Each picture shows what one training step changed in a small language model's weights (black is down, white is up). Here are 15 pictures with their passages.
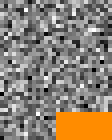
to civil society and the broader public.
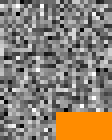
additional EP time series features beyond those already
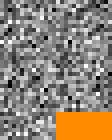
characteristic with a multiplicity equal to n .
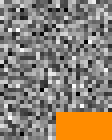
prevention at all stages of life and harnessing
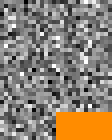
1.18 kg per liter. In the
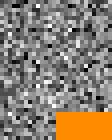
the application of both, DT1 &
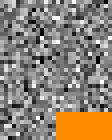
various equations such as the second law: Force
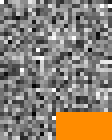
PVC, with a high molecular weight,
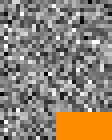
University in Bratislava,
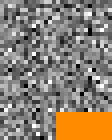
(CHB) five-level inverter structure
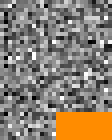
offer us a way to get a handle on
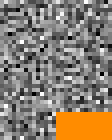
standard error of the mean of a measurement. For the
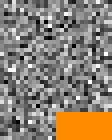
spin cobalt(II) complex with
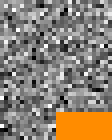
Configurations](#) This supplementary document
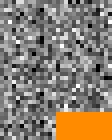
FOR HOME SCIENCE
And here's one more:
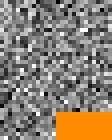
homogeneously dispersed by magnetic
